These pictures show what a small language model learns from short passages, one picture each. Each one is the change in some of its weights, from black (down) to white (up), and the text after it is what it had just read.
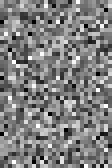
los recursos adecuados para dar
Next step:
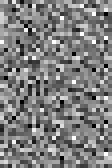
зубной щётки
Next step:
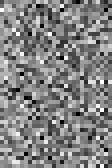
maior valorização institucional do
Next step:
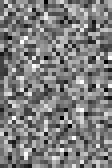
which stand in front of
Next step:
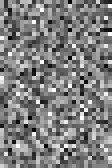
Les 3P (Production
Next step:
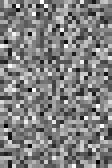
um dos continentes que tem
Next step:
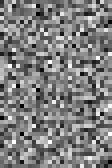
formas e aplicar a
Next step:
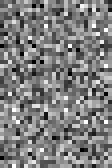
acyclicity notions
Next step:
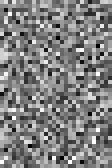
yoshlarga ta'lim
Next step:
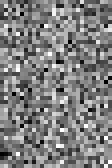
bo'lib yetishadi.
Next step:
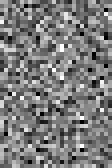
$\mathcal{C}$ associated with
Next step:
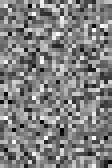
natijada ulovidan
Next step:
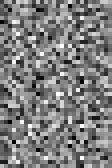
all $x\in L$,
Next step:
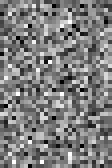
iste'mol qiladi.
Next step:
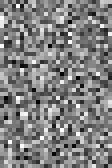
ou cáqui faz
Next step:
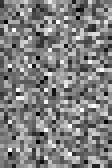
a finite number of relations among the
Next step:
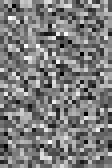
corresponding to the simple subcoalgebras
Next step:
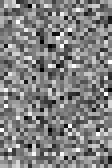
dos valores da função
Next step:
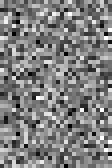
This explains the last part
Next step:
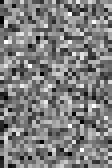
result. It is therefore enough to
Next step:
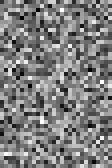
mind the definition of an
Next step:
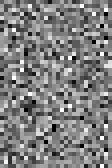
ижод қилиши
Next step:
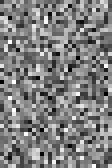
y algunos otros países
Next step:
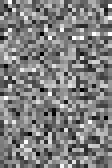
and $\lambda_{2}$. The
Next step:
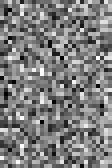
products, and since the
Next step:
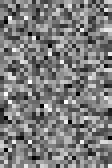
vertices in $C$ with no
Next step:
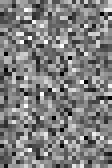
that the spectrum is
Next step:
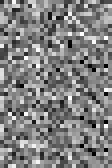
используются два
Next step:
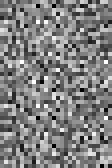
va tarbiyalash eng muhim
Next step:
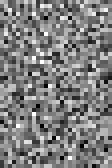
salomatligiga ham
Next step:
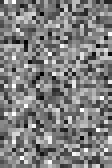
values in such a subset,
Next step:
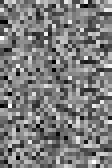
invariant under an arbitrary twist
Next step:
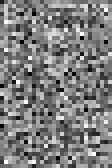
Combinatorics}. \newblock
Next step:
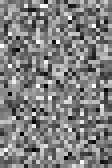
sabr, Karvon
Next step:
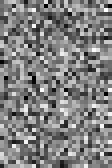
this union is easily calculated by
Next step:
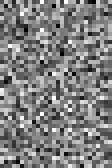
excerpt of which is shown
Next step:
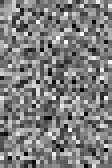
требуют построения
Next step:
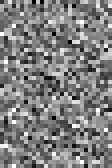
method is easy to program and
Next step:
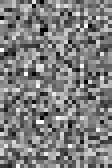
Digital Forensics
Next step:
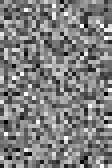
points and parameter lines resulting from our
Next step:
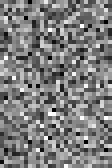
belong to the other cycle, so
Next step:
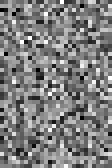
that an instruction for
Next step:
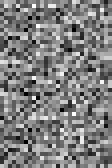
J. A. Quintana
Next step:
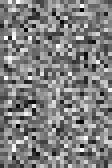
\end{equation} and
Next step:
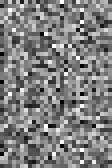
weight of $\overline{r}$
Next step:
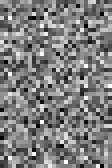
mainly interested in the quotient
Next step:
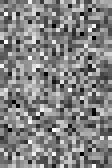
ORTEA ET
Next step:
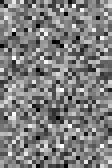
vertical du milieu est
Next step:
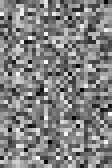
벌 – ikki
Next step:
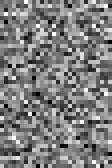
$B$. By uniform convergence,
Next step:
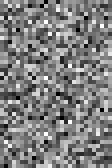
in altri termini,
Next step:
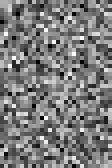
$h_0$), defining
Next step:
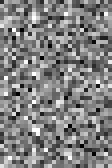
образу. Художня
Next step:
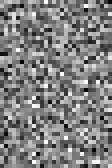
computed in different ways but many
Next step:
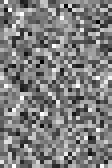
corporificada da prática
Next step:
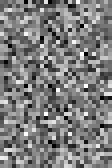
the symplectic Lie algebra
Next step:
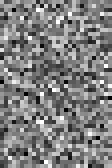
result shows that the nonlinearity in
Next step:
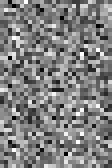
bitimlarini imzolash va
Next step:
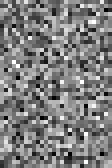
number of acyclic
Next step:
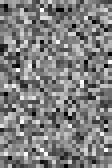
and the thickness of the
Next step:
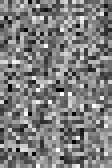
J. Investigations of
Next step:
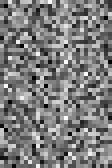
of Ukraine regulating the
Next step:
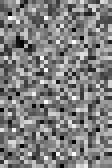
as it can be already seen from
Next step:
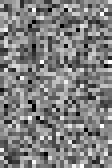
this means we assume $|G|,
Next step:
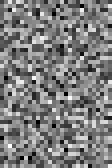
paper. \item Similar to
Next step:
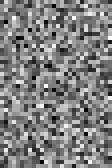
the crime is important in
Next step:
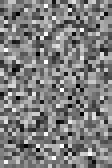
por Luiz Felipe
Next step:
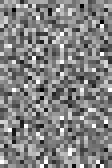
поколения в духе
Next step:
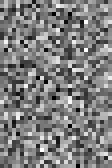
sangat diperlukan
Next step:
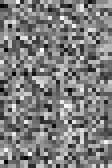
C. Pomerance for
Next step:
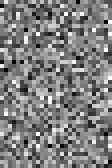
de cláusula de
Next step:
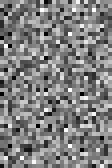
dindor kishiga
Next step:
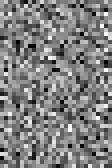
що має враховувати
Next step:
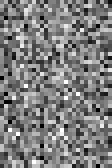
by systems of simple curves stands
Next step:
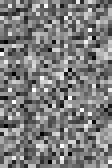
O seu ego, assim,
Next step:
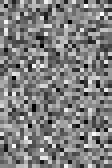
problem. On the other hand,
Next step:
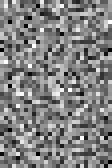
Natijada dalani
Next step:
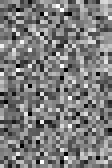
pour les diplômés
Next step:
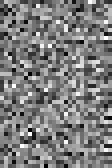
a strategy for proving this.
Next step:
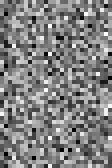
yo‘la ikki va
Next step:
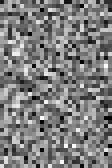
analytic category, of a result
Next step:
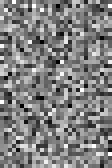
the 1d unit simplex being
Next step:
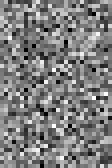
Польша”, Иван
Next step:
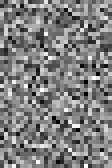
problem the reversibility of
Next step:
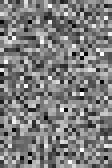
\item[(v)] The term
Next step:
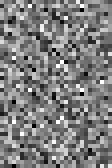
maps}), \end{array}
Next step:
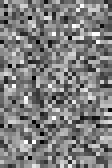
$n$. For a square matrix
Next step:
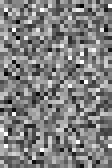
– specyfika
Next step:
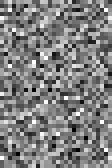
es la excepción por
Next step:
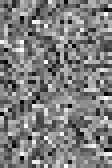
least 2 whose homogeneous part of degree
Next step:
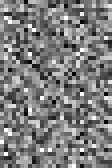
matrix with $-\infty$ above
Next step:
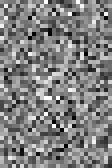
ligadas ao negócio
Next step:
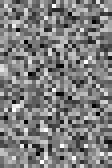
first identify the equilibrium variables
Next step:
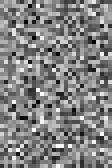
Лакин Г.Ф.
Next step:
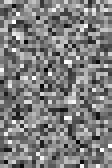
above; but since $Gg
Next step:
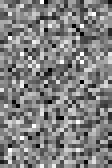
tunganaklari navlarining
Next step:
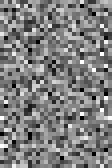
в туризме является
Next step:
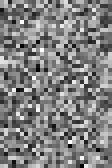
Yassine, H.
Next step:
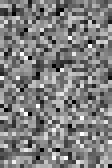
sempre me deram,
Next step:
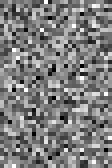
depend on $x_1$.
